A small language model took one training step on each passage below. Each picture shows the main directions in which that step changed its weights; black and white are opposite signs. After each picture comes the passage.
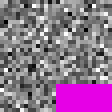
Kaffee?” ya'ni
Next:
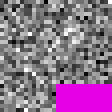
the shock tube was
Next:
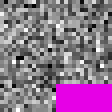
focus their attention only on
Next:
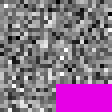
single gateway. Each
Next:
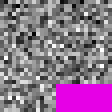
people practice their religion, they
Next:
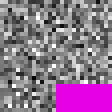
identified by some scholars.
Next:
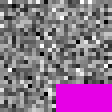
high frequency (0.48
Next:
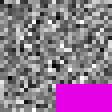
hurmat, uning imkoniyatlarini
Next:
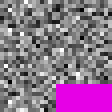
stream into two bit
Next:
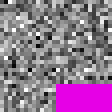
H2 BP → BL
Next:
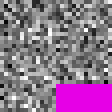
data for buildings Building
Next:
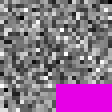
stability problems of conventional
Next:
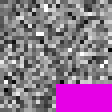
Wikidata und co.
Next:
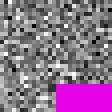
Correlation .754**
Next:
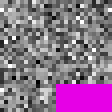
future of Caribbean
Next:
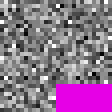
approved by the State Council
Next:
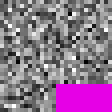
victim. In the routing
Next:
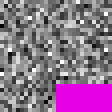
university autonomy, and
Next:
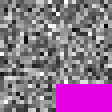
using SSR or MSR,
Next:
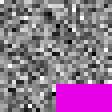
yuritishning bozor
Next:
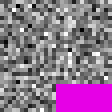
MSC during the first years of the
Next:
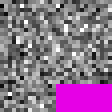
is enige moed nodig
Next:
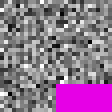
confederation is an alliance
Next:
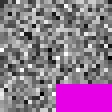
Doppler is the initial
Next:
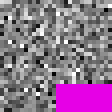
Оқу қызметі
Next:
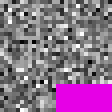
recebidas mais de 300
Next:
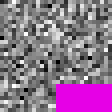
and ITS1/NIG
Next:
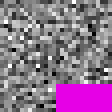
discourse markers used to define
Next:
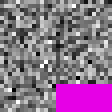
early historic structures.
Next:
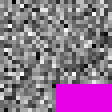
hours of administration. There were no
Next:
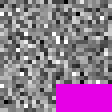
этиш чораларини
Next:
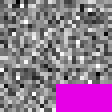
method of extracting K can be
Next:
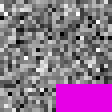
se sei identico alla
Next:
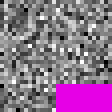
mendatang (Loda
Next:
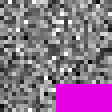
a produced feed followed by industrial
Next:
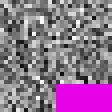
elastic and viscoelastic
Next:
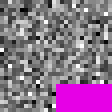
qo'yilgan didaktik
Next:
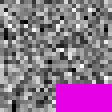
solar cell has already been
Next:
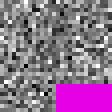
yoshidagi o‘quvchilarni
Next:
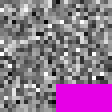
talablar qo'ydi.
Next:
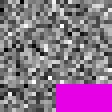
Tovushga taqlid
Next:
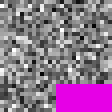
qiyinchilik mehnat va
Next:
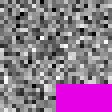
nodavlat maktabgacha
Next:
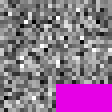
1 Follow-up 2
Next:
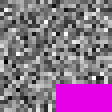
defense industries, they have had
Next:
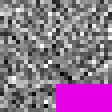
иона Zn (II),
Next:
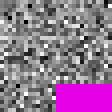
un canon con poderes
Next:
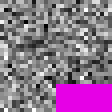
calidad que ofrezcan
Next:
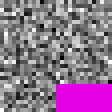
ciegos en un análisis
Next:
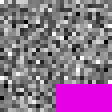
retroviruses: a comparative
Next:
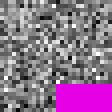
leur est fait un certain nombre
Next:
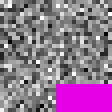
to SEM and EDX results,
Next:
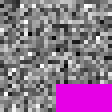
with nesting recorded up to
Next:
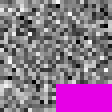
km from the Early
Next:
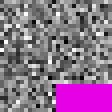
sebelum perilaku
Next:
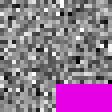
для Красной армии.
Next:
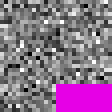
that refers to a dimension of the
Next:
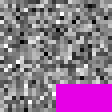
waived because verbal informed
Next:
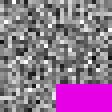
with the INTERREG project
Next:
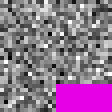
of stimulants during the period of
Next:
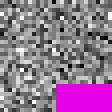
оценка профессиональных
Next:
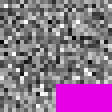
non-consumable items)
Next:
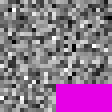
care for this condition. However, this
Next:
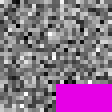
jinoyatlarning 42 foizi
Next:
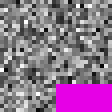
a fixed base, housing
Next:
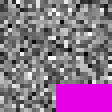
Restoring Ethics to
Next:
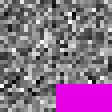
8% of the total labor force
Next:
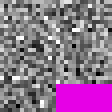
Interest Statement: The
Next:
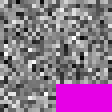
cerințe speciale*.
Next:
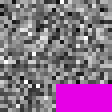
teses, artigos de
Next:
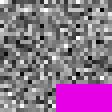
at the moment of migration
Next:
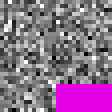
das cordas para uma mesma
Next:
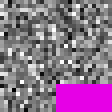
celotno natančnost
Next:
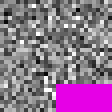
2: micrographs of the
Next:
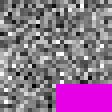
facilitates interaction in the final
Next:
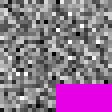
of evidence admissibility. The
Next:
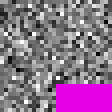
aandeel I II
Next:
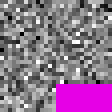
*Somewhere Between
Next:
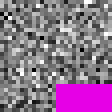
Калит сузлар:
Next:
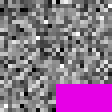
qo'ymaslikdan iborat
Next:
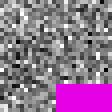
is about a thousand time greater
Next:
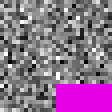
de los titulares de la
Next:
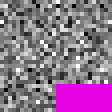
AnalaR or chemically
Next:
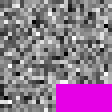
and practice of quality management of technical
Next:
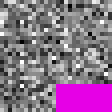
not provide a venous fasting
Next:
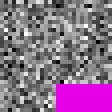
analyzes definitions of political
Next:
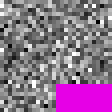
private enterprise of university
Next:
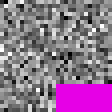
: Greenhouse gas
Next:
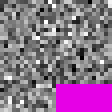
X$ such that $x * 1 =
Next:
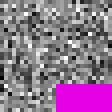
pains of childbirth [15].
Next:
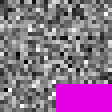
Arxaizmlar va tarixiy
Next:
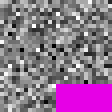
передбачають можливість
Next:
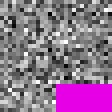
done using SPSS version
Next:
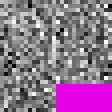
jag‘ va boshqalar) aniq
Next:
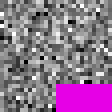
obtained was 2 stock members in
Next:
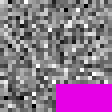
Upper . .742 STR
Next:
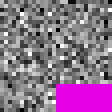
Summe (kumulativ)
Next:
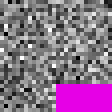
communities are an integral part of their
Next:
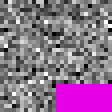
of drugs increased, the expression
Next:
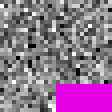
excursiei, elevii
